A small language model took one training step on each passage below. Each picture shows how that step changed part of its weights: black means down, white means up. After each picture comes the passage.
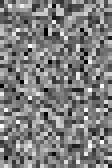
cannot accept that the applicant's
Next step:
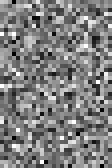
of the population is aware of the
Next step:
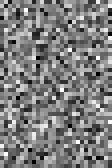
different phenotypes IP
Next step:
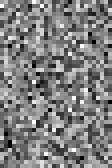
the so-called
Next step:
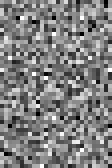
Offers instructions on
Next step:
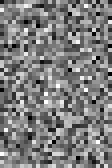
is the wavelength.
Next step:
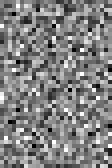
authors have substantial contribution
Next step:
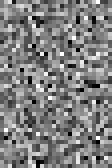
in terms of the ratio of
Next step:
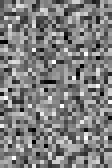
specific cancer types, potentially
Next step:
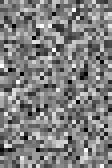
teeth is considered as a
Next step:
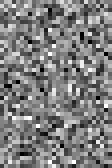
'End Test' on
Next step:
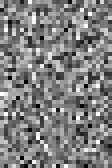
E, x, t for a
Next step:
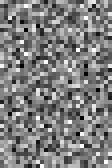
were like teachers' traditional method of
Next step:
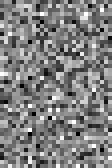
used in the fabrication
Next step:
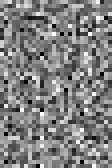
properties of a new integral transform
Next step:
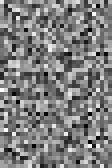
teacher needs undermine its full
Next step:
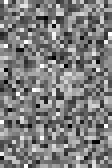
production to consumption usually reaches
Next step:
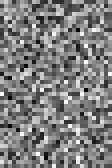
the two cavity method was
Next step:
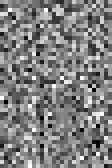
higher values of displacement and
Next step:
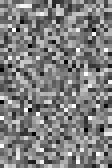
are unable to maintain an
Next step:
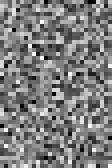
in wastewater while at low
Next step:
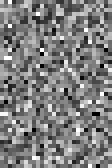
or preparedness of performance with special
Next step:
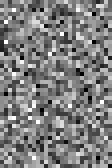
Weibull parameters of high
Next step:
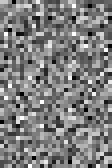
of children, but may include others
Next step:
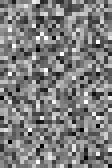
was only or mainly dependent with
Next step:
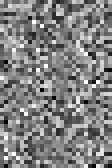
know the relationship between the reading
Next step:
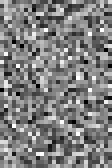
the fact that the satisfaction that
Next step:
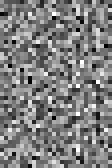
perspectives in terms of
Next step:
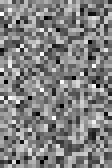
A/B FLUME
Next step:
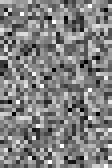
of High-performance
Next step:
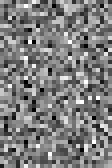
were 16 training sessions.
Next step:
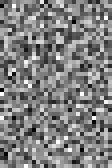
and animal cell lines were
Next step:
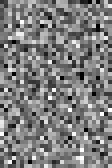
objective, be it minimizing
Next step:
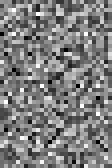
on a facial process of the
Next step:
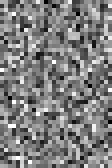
The ISLANDR
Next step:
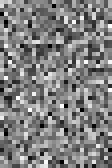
a TM helix and
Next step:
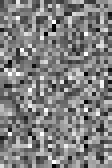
requirements, concern about becoming
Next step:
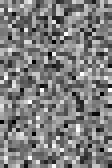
board size has a positive effect
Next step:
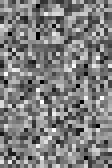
data analysis was the frequency kind of
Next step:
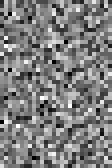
injection of CO₂ can be
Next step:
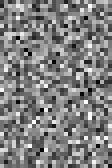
possible if the changes consider students,
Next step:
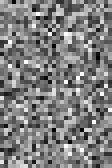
to government services, it has also
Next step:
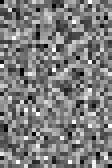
analytical methods to ensure an environment
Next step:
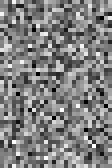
all, rather than serving as
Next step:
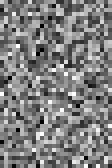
preferences, the impact of product
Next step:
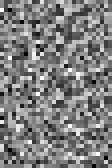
over the last six years. It
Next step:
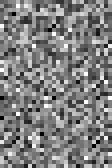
authors upon reasonable request.
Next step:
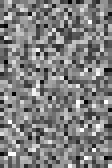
14 public sector companies, He also
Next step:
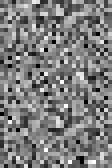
was as follows. For certain
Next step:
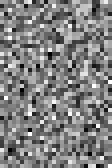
years will be important change about the
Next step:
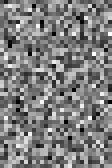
electron density waves may
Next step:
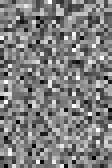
seems that not enough attention
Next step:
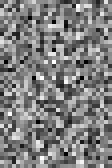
Rate of Return
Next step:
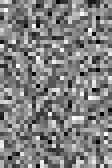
at levels that range from 8 to
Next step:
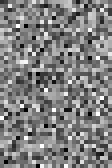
biota as a new
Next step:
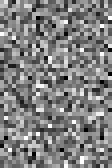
health effects even at very low
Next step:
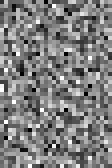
3 INTERNATIONAL
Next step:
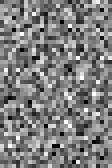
work was inefficient due to
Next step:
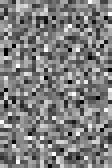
result of the strength of their education
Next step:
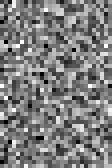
100 Table 2 Indication for
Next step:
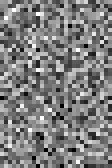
on the left half and the
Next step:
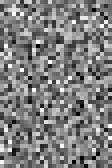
concepts such as inflation,
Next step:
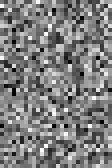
Tartous markets. These
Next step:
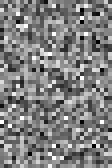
municipal solid waste in
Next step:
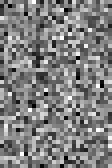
different cross section shapes have
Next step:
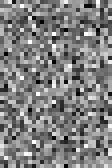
in Campina Grande
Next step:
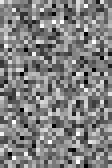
the doctor's time on
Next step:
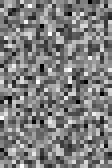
University, Tirupati,
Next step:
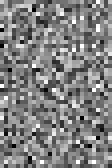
and challenges in this promising
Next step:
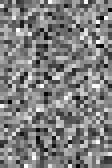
nature of nation-building
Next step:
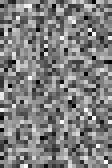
reported more than a century
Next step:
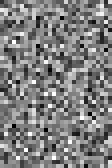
(demographics, physical
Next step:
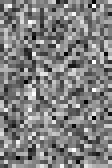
the top and the other at the
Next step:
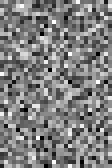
generates a list of predicted
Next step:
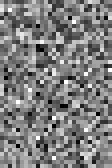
controlled from an external energy management
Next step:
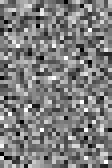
films increased, but to a
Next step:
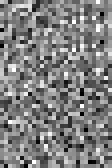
promising avenue.
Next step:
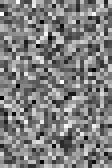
Council of Research,
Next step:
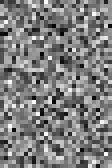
divided into two groups of
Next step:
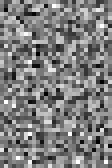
constant population of weak VS strong
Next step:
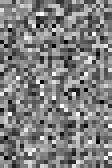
exacerbated by the
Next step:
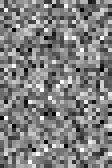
lardan iborat
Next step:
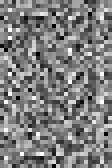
coefficient with increasing the number of
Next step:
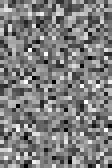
using a state of the art
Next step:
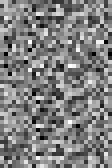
the ability of the media to provide
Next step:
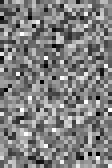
it is 5 kW for
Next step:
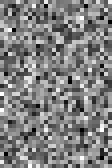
by the zero point and the
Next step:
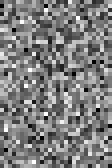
with most containers cleared
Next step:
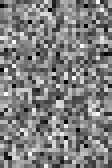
for Democracy**
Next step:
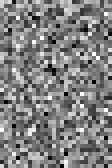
of Christ”. Attention
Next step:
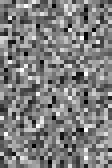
were sad, deep and
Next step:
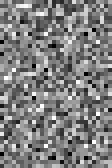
are generally delighted and
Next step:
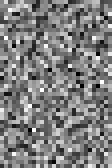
urban areas in order to capture opportunities
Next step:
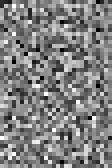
sludge. This was also
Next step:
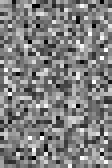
after that all samples have tested
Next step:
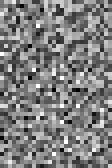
second, they redistribute
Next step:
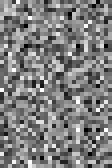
problem: obtaining stable and
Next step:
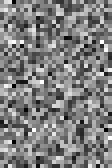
by lesions of the
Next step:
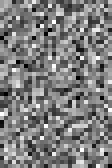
into the graduate studies for
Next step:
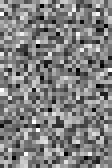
all measures. Positive
